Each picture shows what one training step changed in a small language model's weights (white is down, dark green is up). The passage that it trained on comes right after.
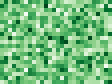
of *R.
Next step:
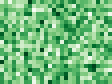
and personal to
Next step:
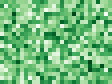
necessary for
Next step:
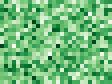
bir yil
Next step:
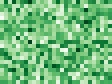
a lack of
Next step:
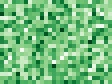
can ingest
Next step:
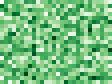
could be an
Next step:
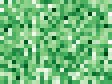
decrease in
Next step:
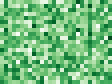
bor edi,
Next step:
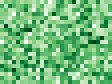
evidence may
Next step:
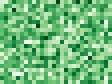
горло и
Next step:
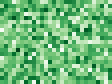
стран и
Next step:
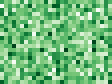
de Ganado
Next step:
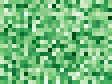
among other
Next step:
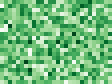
ota onalar
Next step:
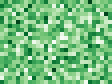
ekan D.
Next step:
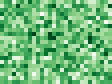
la productividad
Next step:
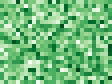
Planning with
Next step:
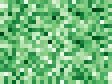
Way of
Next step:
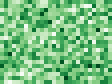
children and
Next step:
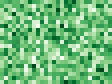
presented in this
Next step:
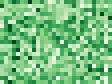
the stages of
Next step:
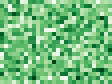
stand a better
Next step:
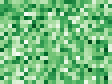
В том
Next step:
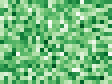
Formation of
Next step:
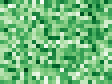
nu sunt
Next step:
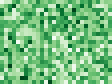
conceito de
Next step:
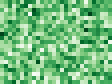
down and
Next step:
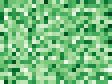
complex. It
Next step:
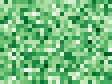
ва шу
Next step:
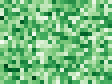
shodlik va
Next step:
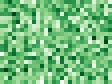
the same
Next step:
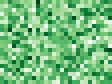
mayor el
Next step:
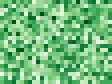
lines. The
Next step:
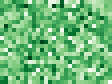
designed on
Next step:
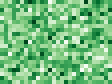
an international
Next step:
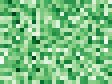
the measurements
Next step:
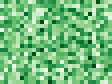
termos de
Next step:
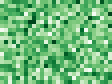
no significant difference
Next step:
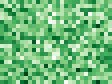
there is a
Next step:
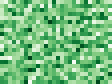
Treatment on
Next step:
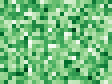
так и на
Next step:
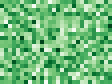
emerged that
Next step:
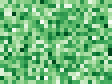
poste de
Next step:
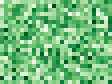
Journal of
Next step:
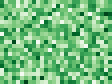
and mass The
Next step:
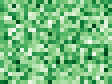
digital, com
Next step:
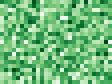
their acidity
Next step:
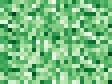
considered the
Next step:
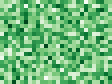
by sonication
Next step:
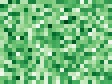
read at
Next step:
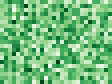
ways to
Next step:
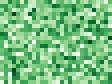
findings, the
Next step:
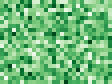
tales organizaciones
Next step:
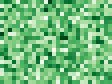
e dependendo
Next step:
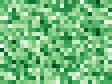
problems of
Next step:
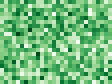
and how can
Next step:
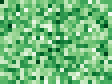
spores in
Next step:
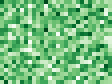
nothing is
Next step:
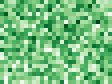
have integrated
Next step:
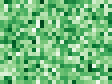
this regard
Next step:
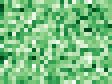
with pain &
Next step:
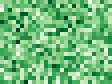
as suas
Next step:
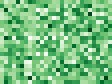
words would
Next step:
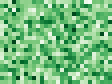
few years
